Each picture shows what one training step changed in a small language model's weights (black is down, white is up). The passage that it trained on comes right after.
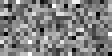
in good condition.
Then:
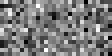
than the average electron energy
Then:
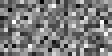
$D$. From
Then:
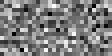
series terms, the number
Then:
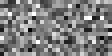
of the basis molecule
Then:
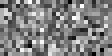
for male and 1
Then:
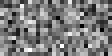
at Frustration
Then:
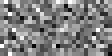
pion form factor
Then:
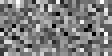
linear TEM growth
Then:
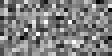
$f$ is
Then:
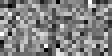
and more precise measurements
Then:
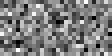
can include indicators such
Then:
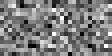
temperatures conserves
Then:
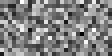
the structural model
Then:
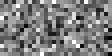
Let $M$ be
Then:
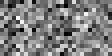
to and from the
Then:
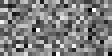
the scale and localization
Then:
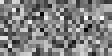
the aeration
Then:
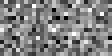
binary outcome that
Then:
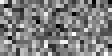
devices are used
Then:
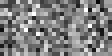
of the image,
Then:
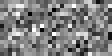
(i) If we
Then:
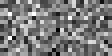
of the energies
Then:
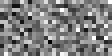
assess the relation between
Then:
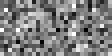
with a combination of
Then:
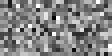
shown in Appendix
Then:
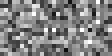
on the problem at hand
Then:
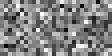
concrete as a based
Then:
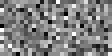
Plants: A
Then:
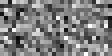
communication to provide a
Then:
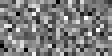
give rise to an
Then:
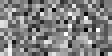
Akter *et
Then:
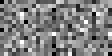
otherwise available. The
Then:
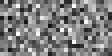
(and therefore reduction in
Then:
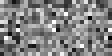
of assessing student
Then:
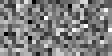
nursing procedure
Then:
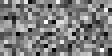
A context in which an
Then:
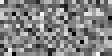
at least three main specific
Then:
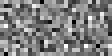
families are an
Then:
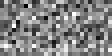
J.A. The
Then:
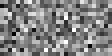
for the case of
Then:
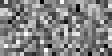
that it is subject
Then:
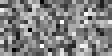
out of a people
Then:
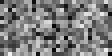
deal with the
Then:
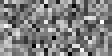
manage any network
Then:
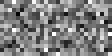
greater detail in
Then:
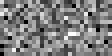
as $i\to
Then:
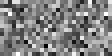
impact similar to primary
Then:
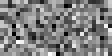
increasing and decreasing
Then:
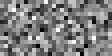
characteristics, validated
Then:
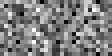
instance, this will be
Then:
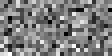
visits and other sources
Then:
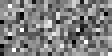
curve $0\in
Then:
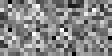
Deep Web,
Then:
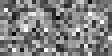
with only the identity
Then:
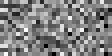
the increasing magnetic field.
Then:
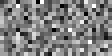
- nutq
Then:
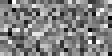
experiment helpful?
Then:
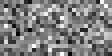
very good geographical
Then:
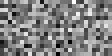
the initial sample of
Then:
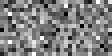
independent of whether we apply
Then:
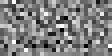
consumption is multiplied
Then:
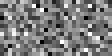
modular forms of weight
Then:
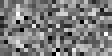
matrix and $\otimes$
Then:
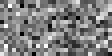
partition preserves
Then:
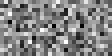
review. NP:
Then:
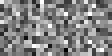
of these RSG
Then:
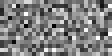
is the conversion of
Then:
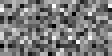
mean free path.
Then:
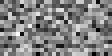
the analogue of a
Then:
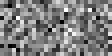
and targeted
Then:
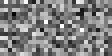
the intersection in
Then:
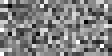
the top CDT
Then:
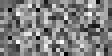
this is seen in local
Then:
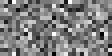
education. The most
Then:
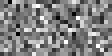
“award for
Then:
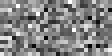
schematic plot of
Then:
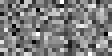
in preschool
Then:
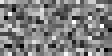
produce orthogonal
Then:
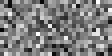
issues without fully knowing
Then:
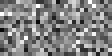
cannot be completely stable
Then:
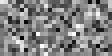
by a uniquely
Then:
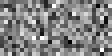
is added in
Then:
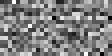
the highest successful
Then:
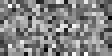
compared to 6mm
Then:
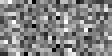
\times Z =
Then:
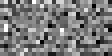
different properties: -
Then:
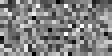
of high calcium
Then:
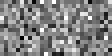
\boproof Let
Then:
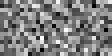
be adopted by
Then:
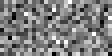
without falsification
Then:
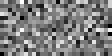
$\alpha $. Let
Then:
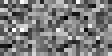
the external perturbation
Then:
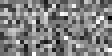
is used to estimate the
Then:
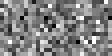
less soluble
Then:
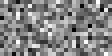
SDP is the
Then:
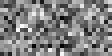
by means of a
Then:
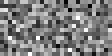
the subset of points to
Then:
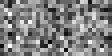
but with the parameters
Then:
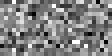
the claimed size of
